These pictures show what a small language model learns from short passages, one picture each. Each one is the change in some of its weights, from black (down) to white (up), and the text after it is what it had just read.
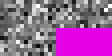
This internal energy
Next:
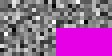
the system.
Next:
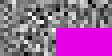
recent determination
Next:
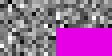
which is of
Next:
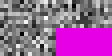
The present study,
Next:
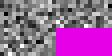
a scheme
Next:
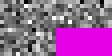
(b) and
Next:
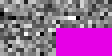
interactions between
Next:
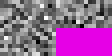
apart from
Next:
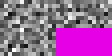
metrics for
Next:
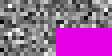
would be
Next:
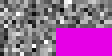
CSG or
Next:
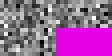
In such a
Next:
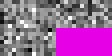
sua obra
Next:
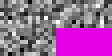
its light
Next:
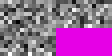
de losa a
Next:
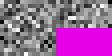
этом не
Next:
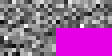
difference between
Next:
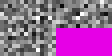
capilar quando
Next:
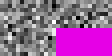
the solutions of
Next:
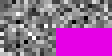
en plus le
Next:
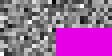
is not the
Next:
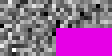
increase in the
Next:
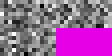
magnitud de
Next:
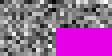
covered by
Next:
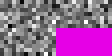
the order of the
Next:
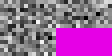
components of the
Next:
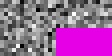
of the differential
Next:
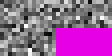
6 shows the
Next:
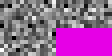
a web
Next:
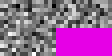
current in the
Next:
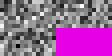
is described in
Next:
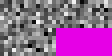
function of the
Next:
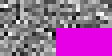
in Table
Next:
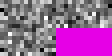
are generated using
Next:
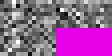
angles. The
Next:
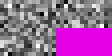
which is present and
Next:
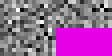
density of the
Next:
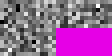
leads however
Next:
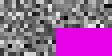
Note that
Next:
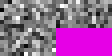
to $\tilde q
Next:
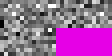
as the RC
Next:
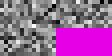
realizing the
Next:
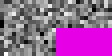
of DWI
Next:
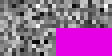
field} At
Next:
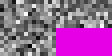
la foto
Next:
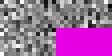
\it et
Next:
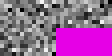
case both the
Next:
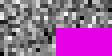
for which the
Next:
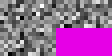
generate the
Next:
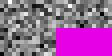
según el
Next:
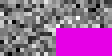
se deverá
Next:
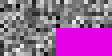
The MRI
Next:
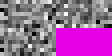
are selected,
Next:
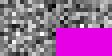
note that the
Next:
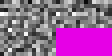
plan to also
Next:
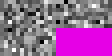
constants are the
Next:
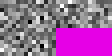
but, as the
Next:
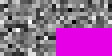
a sample of
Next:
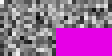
\psi$ and
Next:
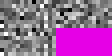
entangler are
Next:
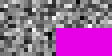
in the energy
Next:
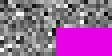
transition. In
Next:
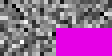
belongs to
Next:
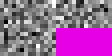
journals of
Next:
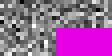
seen as a
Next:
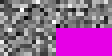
refer to a
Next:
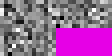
zijn en
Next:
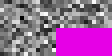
mean equal
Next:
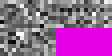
subjected to
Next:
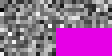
has been obtained in
